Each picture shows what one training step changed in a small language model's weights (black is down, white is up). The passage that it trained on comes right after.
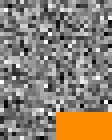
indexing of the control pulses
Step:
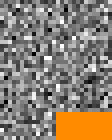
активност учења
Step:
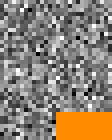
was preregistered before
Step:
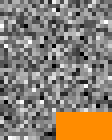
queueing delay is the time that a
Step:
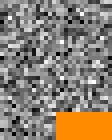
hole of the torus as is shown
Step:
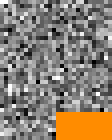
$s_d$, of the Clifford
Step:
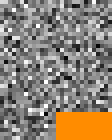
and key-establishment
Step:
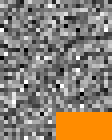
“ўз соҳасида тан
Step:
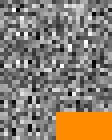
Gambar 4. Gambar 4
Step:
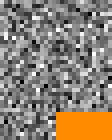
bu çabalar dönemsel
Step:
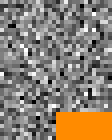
B2. The anomalous bumps
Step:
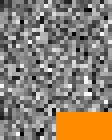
individual particle in the initial
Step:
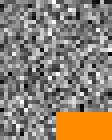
cutoff. In this manner we can
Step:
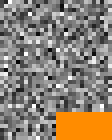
interfeysi, shablonlari,
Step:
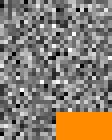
be interpreted as a quantum angular
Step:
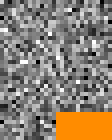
NV$^-$ resonance, and
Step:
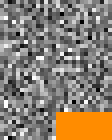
– хайповать,
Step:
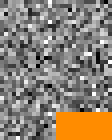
проявлятися її
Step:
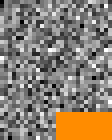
the bundle geometry of field
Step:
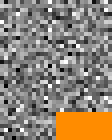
advances in our understanding of
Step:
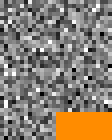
proposes a CNN using 2D
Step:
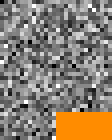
Because there is no convention for
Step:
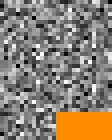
keng qamrovli delta
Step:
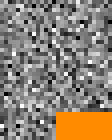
optimal war. - Des
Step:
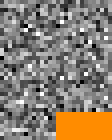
$x$ representing the continuum of
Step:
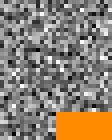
chilenas entraron el 5 de
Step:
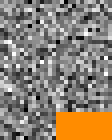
It means that, with any estimate
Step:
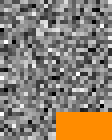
are related: $p=q$
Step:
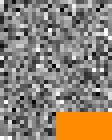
which can have up to a Catalan number
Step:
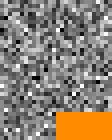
Україні музейний
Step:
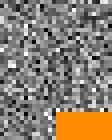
drie opvattingen naar
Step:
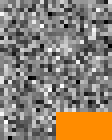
i vizuelna inspekcija
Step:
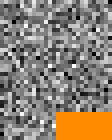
grafik, ovoz,
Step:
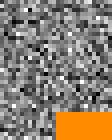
the target collisionality, which
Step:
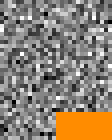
ACSR tipi camper
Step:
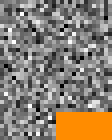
weights. For each DA, the
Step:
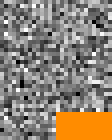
NJ: Prentice-Hall,
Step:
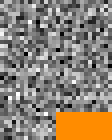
is given by the unknown parameter
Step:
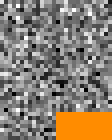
se passarem por outros jovens
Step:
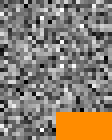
implies a non-vanishing
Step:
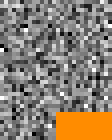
Dividing the partial-wave
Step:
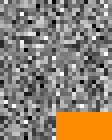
direct. In the same context,
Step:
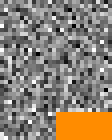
може бути ефективно
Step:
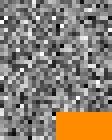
be suppressed by optimizing the
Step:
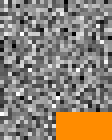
Botto (ed.) *De
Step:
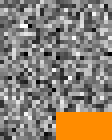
Fields Meeting (DPF
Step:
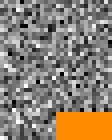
controlling the use of land
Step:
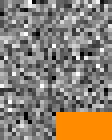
the cavity. It is known
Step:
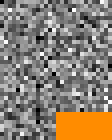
graphic* mendapatkan
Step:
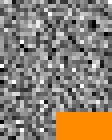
de sus actividades. El
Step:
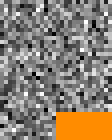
$B_{3f}$ probes the
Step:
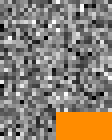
sampah. 4. Setelah
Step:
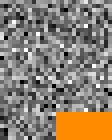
given GC, we are certain that
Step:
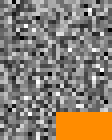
the paths only contain two
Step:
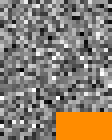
por dentro. Como seria
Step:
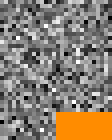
first degree from a HBCU,
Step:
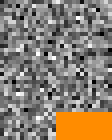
variables (e.g., $\rho$,
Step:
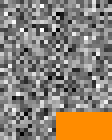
відеоарту – є
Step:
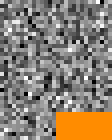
reactions between the excitations and the
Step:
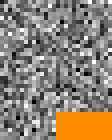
spatial correlations between them.
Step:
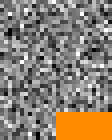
result of this, the eccentricity
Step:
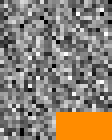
a decrease. The rule
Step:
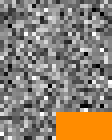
dari kurikulum ini adalah
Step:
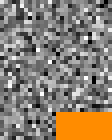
The Joint model balanced the
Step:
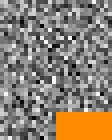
n_a\} \end{array}
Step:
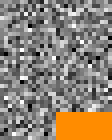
скорости в группе
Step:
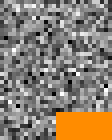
theory to understand the symmetric properties
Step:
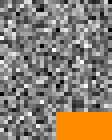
Colombia. Roles de la
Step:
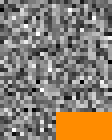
For the yttrium-free
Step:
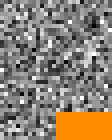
exercer, com dignidade,
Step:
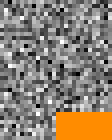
peut jouer un rôle
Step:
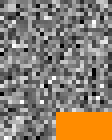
buena forma de equilibrar
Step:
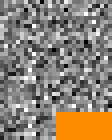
good agreement with experiment but do
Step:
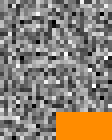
quando nossas opções são
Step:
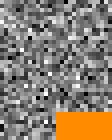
Direct visualization of polaron
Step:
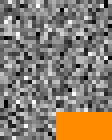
so that these enter naturalness
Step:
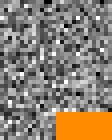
que se propone en clase debe
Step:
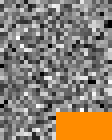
wells. Moreover, it could be
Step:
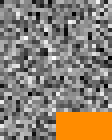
sustancia limitante: Si la
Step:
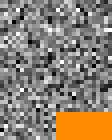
Появление очагов
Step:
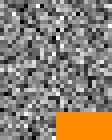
may use conversation to reduce
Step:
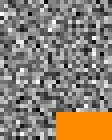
the first time in the BEC in a
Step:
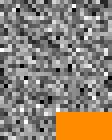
Etats intégrés de la
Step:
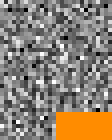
в межах цього
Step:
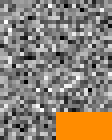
is attributed to its smaller
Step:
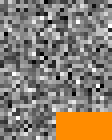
repeaters (SGRs) and
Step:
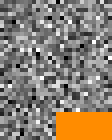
desde el SIGP* - b)
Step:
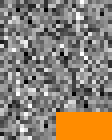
competition with hybrid
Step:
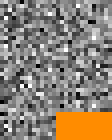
In particular, this paper seems
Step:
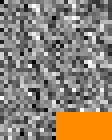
IN THE PROCESS
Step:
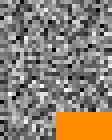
This resonance assists higher energy
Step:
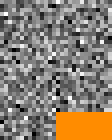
Shore for many fruitful
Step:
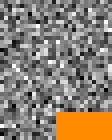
posibles cargas a sus
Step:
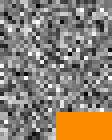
in Figure~\ref{fig2} for a
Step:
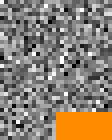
назорат қилинади,
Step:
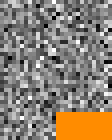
their effective mass. $H_{coul}$
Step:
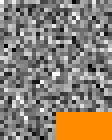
Ular orasida internet,
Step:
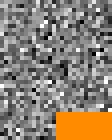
strategik yo‘l-transport
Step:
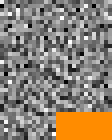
манбаларда қайд
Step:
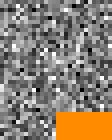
itibar bergen. Olardan
